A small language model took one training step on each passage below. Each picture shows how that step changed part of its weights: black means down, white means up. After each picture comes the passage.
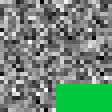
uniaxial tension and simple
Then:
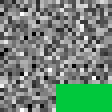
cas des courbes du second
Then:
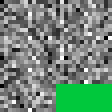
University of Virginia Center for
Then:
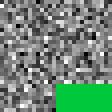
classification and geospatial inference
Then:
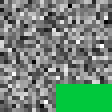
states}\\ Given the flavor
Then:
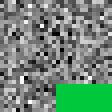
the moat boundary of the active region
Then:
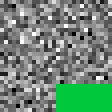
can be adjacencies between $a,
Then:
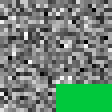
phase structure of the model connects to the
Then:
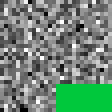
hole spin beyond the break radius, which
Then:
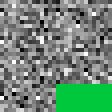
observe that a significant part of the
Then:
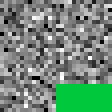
which has been well measured through a range of
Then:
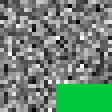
the sample estimators, we determine the
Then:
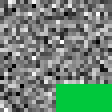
properties of reduced models, and can be applied
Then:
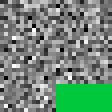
$R^2$ score values for
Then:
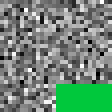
of three stages. In the first two
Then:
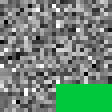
of documents to show how data
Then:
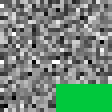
with coupling strength $\xi$, which can be
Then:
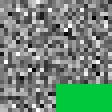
(selective) science into their
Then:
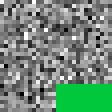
as their elaboration. Pathways
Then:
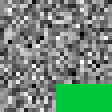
whenever they are separated a distance less
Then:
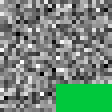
with the black hole (a tiny
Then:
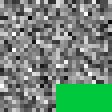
in laser cooling lead to a
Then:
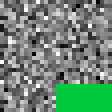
to examine the uncertainty relation for the
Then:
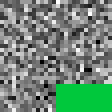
at the same distance is, in practical
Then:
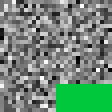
case of Brownian motion,
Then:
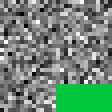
experiments, but this came at the
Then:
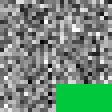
in Figures 6. The binary system is
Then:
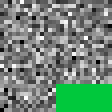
WaveRNN. This model is
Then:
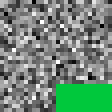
srcInit, steps,
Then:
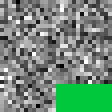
particles}. \emph{Phys. Rev.
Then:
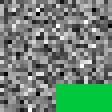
allow for velocity errors, and set analysis limits
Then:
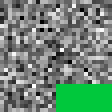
method is referred to as the P2
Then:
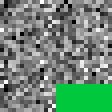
\caption{Plots of
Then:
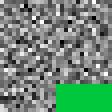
gamma rays with the {\em
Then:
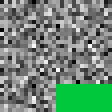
well known constant twist phase in
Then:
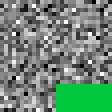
details). We parametrise the dark
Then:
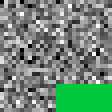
gravity, into a higher dimensional spacetime
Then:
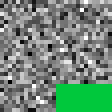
functioning, such as leveraging
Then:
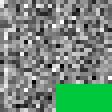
of the Cyber-Physical
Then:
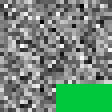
that within the layer-cake
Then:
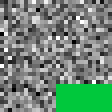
data) are compared in Fig. 5.
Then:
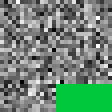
by providers headquartered in
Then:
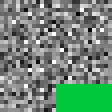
equivalent to an inductor). The
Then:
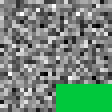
Grav.}\ }\textbf {\bibinfo
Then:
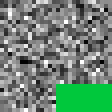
integrate the equations of motion over
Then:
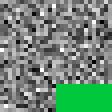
caution regarding the interpretation
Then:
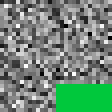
aperture, can then be computed using
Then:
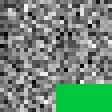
and as the drive increases, a transition
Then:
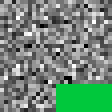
change in $v_{1}$
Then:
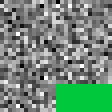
Two strands of DNA
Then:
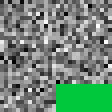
behavior of the Lifshitz transition.
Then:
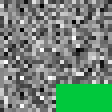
entirely incorporated into the
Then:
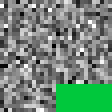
\citep{Leow05}. Furthermore,
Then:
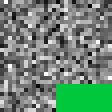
improves the energy estimate as clearly seen in
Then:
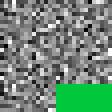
benchmark the coupling efficiency, the same
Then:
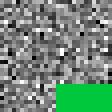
\overline{p}_u +
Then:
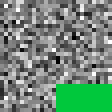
over the area of the 21-cm
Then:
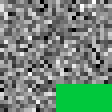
significantly to the dynamics of stars.
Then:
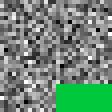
by using $\lambda =1/4$,
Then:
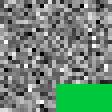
350~keV. Finally,
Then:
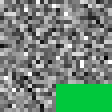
is to start with a certain
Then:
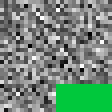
from space-borne experiments
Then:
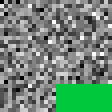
radiates the RF energy isotropically
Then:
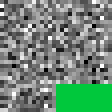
while $\psi$ stands for
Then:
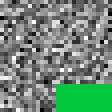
method of lines with a third-order
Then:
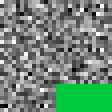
m}$, polynomials $Q_i$,
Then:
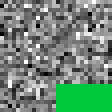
\zeta $ are \begin{eqnarray}
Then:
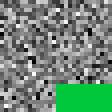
the spectral quantities are free of lattice
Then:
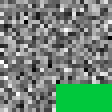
a local gauge transformation can rotate the current
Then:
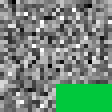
fluctuation-induced magnetization,
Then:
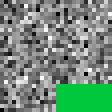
first peak (Fe-Se and
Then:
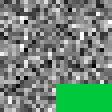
added both during training and inference.
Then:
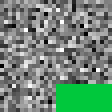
collision time $\tau_{ii}$, which is
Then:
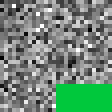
the partial charge on hydrogen is given
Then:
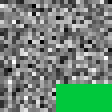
of a shear band is controlled by
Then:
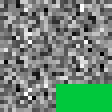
extends on about two to three
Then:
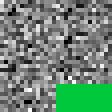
with $0^+<\epsilon\ll
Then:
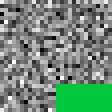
local solar neighborhood
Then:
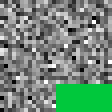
a separation where the detuning
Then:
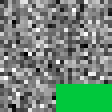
The decay width for $B_1
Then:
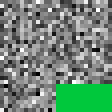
P > 1 GPa and
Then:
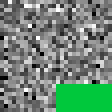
directed along $z$ axis.
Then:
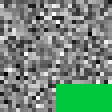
exactly known current in the infinite
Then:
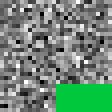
be 120 orders of magnitude
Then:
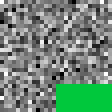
violation of CP.
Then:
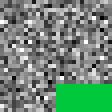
Since similar effects also appear in QCD we
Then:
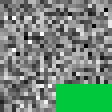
$O(mn)$ computational complexity that
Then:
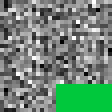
demonstrated oxygen sensing abilities
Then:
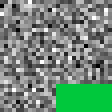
at 10 A. The discharge
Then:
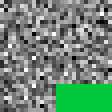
characteristics of the resulting data set.
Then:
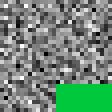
three powers of the $b$-
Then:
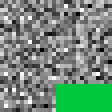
addition participation of individual researchers and
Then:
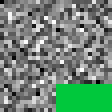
following the energy interchange between the particles and
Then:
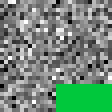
obtained in any Quasi-Stationary
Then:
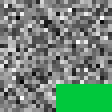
of them are cross-line stations.
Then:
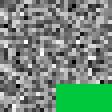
Rabinovici and B.
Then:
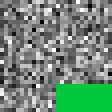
\to 0$, the dark matter halo is
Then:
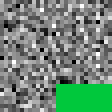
means that several extremely bright radio galaxies
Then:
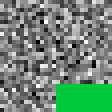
the stable LRs and stable photon
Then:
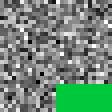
of the planned cosmic ray
